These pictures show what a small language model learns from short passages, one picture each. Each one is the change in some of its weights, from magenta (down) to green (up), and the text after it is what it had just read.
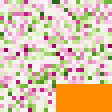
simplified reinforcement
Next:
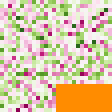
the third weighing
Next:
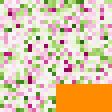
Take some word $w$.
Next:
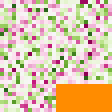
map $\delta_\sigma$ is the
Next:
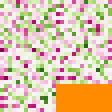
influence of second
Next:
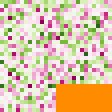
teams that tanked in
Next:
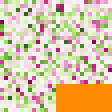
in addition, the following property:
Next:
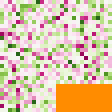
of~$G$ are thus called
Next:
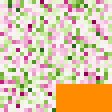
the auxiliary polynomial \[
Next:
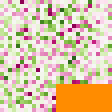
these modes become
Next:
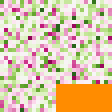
a domain for a more general class of
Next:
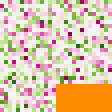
we generate sets of binary
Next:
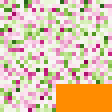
\medskip {\bf The Outline of
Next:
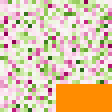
function such that (\ref{de1})
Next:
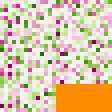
determine a $*$-homomorphism
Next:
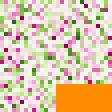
have \begin{lemma} Suppose that
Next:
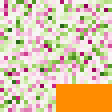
less than 3000. See
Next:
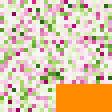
precisely its ground
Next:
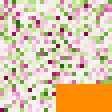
\s \section{Proofs:
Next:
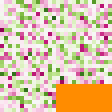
of $F$ is a quandle
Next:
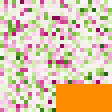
de rang fini s'il
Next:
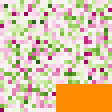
is the complementary vertex in the
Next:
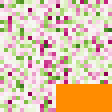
several parallel
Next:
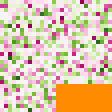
problem \eqref{e3.1}
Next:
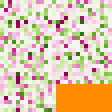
well.) Therefore, from proposition
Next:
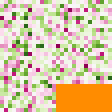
as exactly those point sets that
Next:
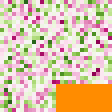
a huge literature on
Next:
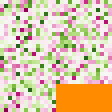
a language over an
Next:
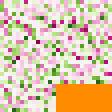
V$ rather than in $X$.
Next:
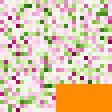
solutions of Cauchy problem.} We
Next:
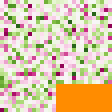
0\pmod 3$, taking all
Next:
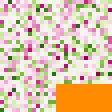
Let $C$ be a group and let
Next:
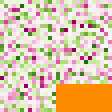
that every function $G_i$ of
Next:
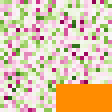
more processing time | | [23]
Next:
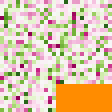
\cite{rat}, while the
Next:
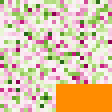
solution of the direct problem). The
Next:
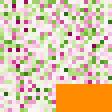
shown to be only possible for
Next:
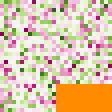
Active/reactive power flow
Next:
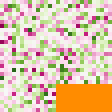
$p$-Laplacian on
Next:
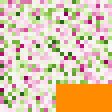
monotone measure~$\mu$ describe
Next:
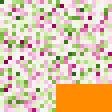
a symplectic bundle with
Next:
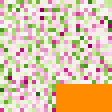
locally free sheaf
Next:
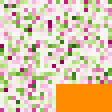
to compare with the latest
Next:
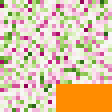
of communication systems are
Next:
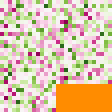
the trace-free parts of
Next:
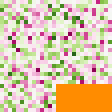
as vertical line segments in
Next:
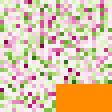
Borel set of $\R$, as
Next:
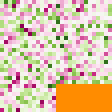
power $Sym^k(X)$
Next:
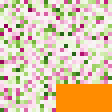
have two different cases to consider.
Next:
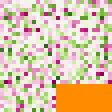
decomposition. In the construction process, all
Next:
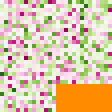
{\mathrm {FAFA}} }
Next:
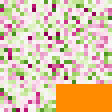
of the balanced
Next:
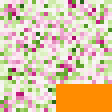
the eigenstructure and another to
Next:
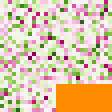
of the highest weight come from the
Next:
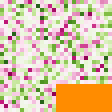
we have on $\Gamma$ that
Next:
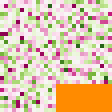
and Zariski,
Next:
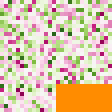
I \to Y$, and a
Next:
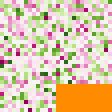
respectively, since it has too many
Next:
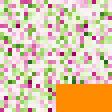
One way is to establish
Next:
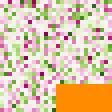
when $S$ is presented by
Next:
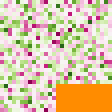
measure $\mu_\alpha$ satisfies the equation
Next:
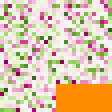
(note: the last relation
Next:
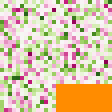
to prove that for any $\epsilon >
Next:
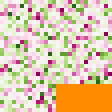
the result with an error less than
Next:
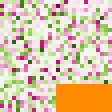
an isomorphism, between the smooth varieties
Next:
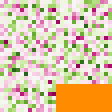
is not easy: in
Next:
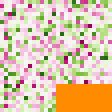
time $t$. The notations are different
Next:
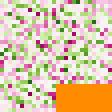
of the modern geometric theory of
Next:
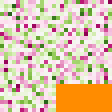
M_{K'}$, lying above
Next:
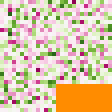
the case in which $m=1$.
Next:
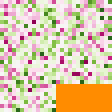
and $d(M)$ for every type
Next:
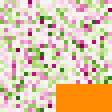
$W_{(i)}$, we obtain for
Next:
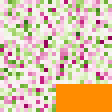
writing down the class of
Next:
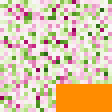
groups. Then there is an isomorphism
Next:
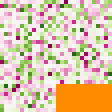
surrogates $g^t$
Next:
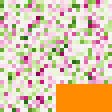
the trace $\tau$ lie in
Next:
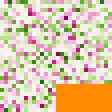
\end{equation*} This gives a proof
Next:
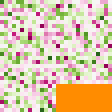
of a splitting sphere,
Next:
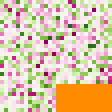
define the Goto-class
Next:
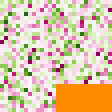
of two dielectrics with
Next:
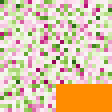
we obtain the following partial differential
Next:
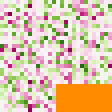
Cauchy datum
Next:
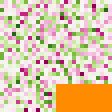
$b$ are calculated and
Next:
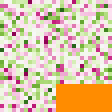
an arbitrary nonzero vector
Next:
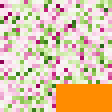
formulations for Problems I,
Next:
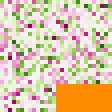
consideration has a density and that the
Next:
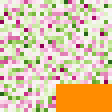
Euler characteristic of such a
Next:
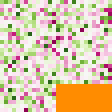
normlimits of elements of $S$.
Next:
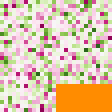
far as remains possible in
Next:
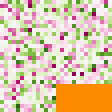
by (9.1). To estimate
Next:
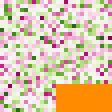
and Ricci tensor is
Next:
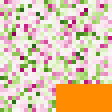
Let $\pi_k^t$ denote
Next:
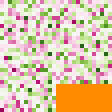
t \right) \rVert
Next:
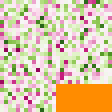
been used here. We also thank
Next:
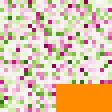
is easily verified that the
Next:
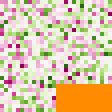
bound of $\Theta(u)$.} By
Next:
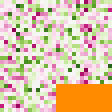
denote the space of positive solutions of
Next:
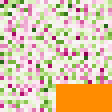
introducing me to the study
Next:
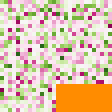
computer-free results in this
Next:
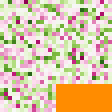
no surjective endomorphisms.
